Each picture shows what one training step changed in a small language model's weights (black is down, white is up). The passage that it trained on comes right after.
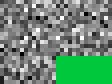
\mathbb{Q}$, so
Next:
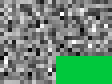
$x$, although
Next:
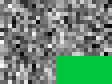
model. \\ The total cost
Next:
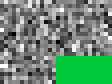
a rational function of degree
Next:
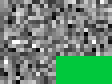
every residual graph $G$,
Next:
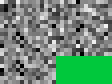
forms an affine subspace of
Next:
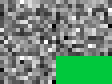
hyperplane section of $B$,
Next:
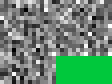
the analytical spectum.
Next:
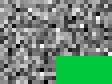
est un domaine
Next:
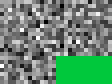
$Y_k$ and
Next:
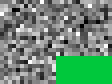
there *need not*
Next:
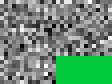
size in this study. %
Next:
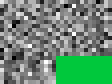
we can permit is however
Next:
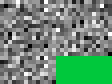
has the property {\rm
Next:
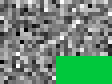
the derivation of a new
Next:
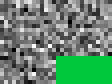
the system. However, the
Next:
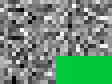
Par d\'efinition une
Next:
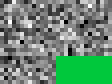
not fully successful.
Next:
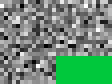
a vector bundle $\crl
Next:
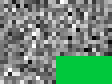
G^{\otimes \infty}$
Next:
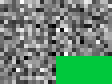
paper was in the final
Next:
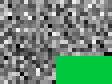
need the following estimates which can
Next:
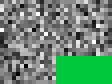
$2$-element subsets
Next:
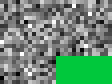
is to reconstruct the
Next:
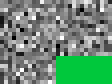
the singular value decomposition of
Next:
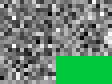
semigroup whose elements are continuous
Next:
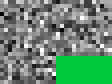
know that it must contain
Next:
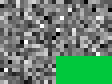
prove the first main result -
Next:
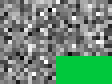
family\/} of bounded linear integral
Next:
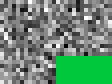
the Betti realization
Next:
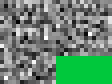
the stars for edges having
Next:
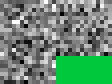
by rationally blowing
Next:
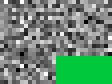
n^2$ matrix
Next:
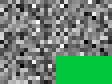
\neq \theta$
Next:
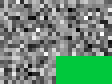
Linf control} can be
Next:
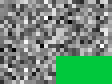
on quantities known at time
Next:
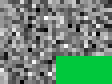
B). The non-crossing
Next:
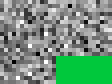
substation for a city
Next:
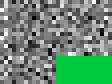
\choose m+2}
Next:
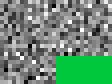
machine for all scenarios $\{\omega
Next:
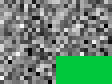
\dots & \varphi
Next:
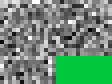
Gauss asked Laplace to
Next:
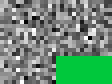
I_2,$ implies the
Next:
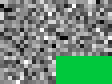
is a description forming Example
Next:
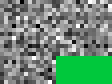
behavior of the function to be
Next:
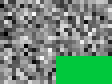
conjecture will ultimately
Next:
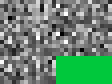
load demand which shows the
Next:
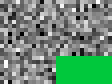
corresponds to the right action of
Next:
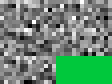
have the following set of relations
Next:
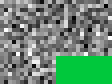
$\sigma^{\gamma}$ it
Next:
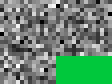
first validated
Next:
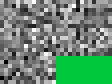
of the fluid then has the
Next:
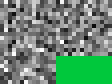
is given in various steps written
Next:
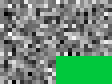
generated by transvections.
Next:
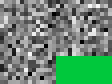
Both questions,
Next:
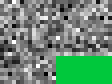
4-partite graph
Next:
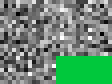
into the stochastic flow of the
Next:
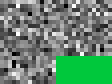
the complex $K$ is
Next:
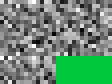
in the spatial variables. In
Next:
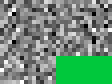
. . seems to have had
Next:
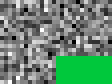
the H\"older,
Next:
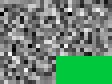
near the discontinuities.
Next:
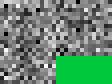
Steinberg's Conjecture by
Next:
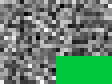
Tao has generalized this convergence
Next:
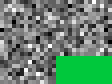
regular ring. The main purpose
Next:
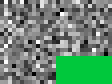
\cdot,{\cal H}
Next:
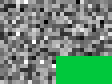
is the $\sigma $-algebra
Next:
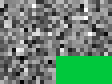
fair comparison, we still
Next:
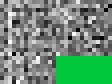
Cohen, S.} and
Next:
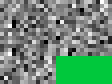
at the weld.
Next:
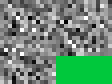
displacement field.
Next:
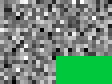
multi-part %%% equation
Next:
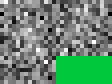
attention that we here use
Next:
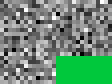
that the CFLD
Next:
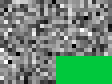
critical line \bigskip $\qquad
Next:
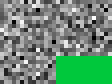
Qi, P.
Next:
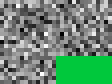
they cancel the $-t
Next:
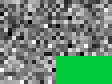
first step is to rewrite
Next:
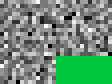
analogs of cusps
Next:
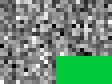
dimensions of the Hecke
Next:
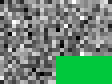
such that $\pi\circ
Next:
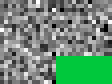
theory of Bellman functions
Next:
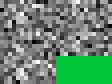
particular, we study one taking
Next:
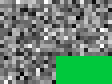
that has the following coordinate
